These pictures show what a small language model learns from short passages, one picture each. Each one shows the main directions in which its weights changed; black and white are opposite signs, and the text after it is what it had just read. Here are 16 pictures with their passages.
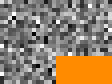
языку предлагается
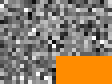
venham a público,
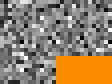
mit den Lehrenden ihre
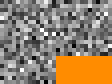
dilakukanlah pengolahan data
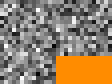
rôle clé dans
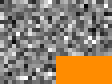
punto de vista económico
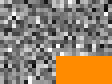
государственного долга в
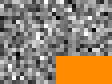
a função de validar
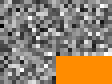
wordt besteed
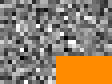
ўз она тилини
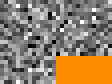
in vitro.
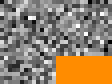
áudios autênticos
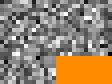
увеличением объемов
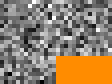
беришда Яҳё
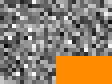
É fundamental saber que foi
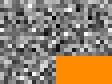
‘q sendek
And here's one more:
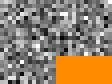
на залежах и
